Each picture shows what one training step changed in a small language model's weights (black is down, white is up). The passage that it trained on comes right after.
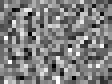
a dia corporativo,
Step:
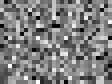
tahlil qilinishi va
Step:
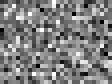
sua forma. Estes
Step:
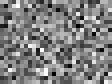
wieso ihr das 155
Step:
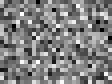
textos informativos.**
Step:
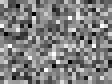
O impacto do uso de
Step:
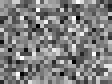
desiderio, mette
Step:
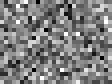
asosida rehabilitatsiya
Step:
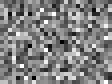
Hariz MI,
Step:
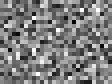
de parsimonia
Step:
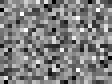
LR, LS,
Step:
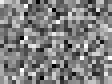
Beschwerden als
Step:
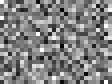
почв. Низкое
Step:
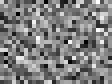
universidades públicas.
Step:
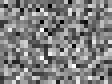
yang bersangkutan
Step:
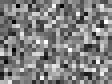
das responsabilidades dos
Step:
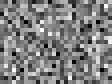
la garganta)] -
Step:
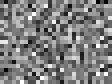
old fasadida,
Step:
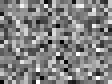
oshirilishi, ularning
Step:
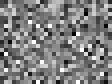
Shu tariqa ular
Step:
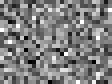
com que haja uma interação
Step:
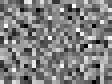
en diensten G.
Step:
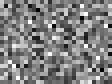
Agro ilm.
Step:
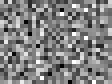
cultura organizacional, el
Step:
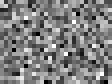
“série de formações
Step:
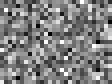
in GRANDI
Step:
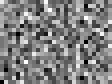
alleen) aan de
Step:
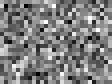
effectiveness of
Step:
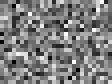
pelajaran matematika
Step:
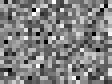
shiqti, ol 16
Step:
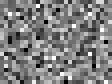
zum Beispiel auf
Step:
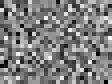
e ressignificação, como
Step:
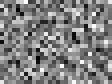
internos e externo.
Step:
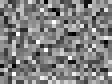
para detectar,
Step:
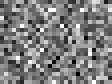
drept reacție la
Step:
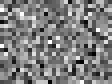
dan dijual pada
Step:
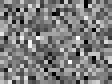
el futuro me
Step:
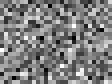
em repouso e
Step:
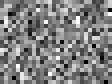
catchment area the
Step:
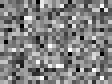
puede explicarse en
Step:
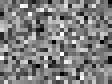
les diplômés de
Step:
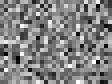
и при измерении
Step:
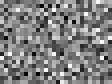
сувга доир
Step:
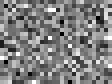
outils à utiliser
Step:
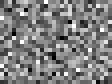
juga menunjukkan
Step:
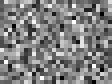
virtuoso] rey
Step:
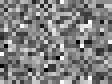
исследуем один из
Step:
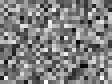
всех клинических
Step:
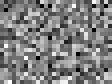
қасддан одам
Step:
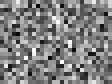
de tecnologías
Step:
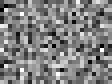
(partie 3).
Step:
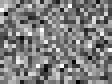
spracovať 12
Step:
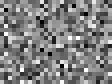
Поменули смо,
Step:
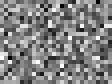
в контексті
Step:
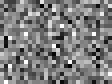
ҳосил олиши
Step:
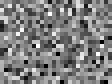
akibat trauma
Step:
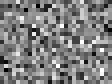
passar dos anos e que
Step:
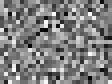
Sharq madaniy
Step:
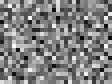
Qonun hujjatlari
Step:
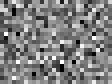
su derecho y es
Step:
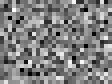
migration verticale
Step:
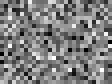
reflected in our
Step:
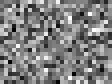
puxta o'ylangan
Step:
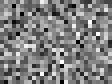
de trabalho podem
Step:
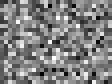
proses produksi
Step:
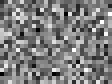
Har'kov :
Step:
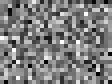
une énergie sans
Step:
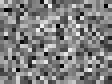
salbiy va ijobiy
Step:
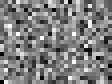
dunyoviy va diniy
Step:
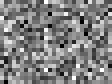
ve acil servislere
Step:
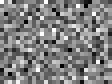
ao mesmo tempo, é
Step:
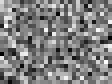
amaliyot qoidalari,
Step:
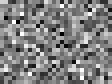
vazifani bajari.
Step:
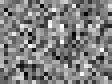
является развитие
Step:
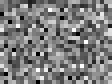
à continuidade dos processos
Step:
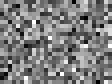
determined on the
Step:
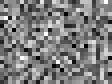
uning "Shum
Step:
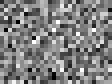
shaxmatchilar o`z
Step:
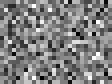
tienen como marco
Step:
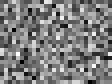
godinu planirano
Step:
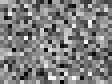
de responsabilidade civil
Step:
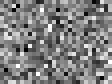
abgeleitet, die
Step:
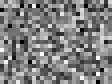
hemisférios e
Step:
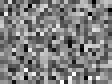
lo producen y lo
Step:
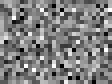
комплексів в
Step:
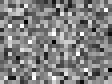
en effet, que ces
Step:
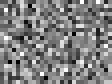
a evasão no
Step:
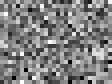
yakdil faoliyat olib
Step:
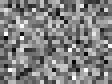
estão há muitos
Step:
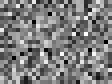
uzilishlar soni
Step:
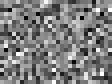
pidkhody do
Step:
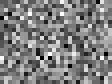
von bis zu 65mm
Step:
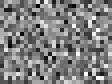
de Catalina,
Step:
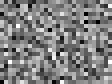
noaniq shakli sifatida
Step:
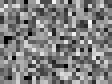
dalillar va amaliy
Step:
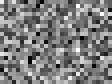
el informe completo en
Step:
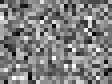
excelente, sin
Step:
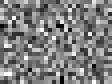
merupakan alat
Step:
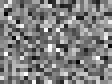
Spanish political
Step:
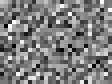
26. Rajabov,
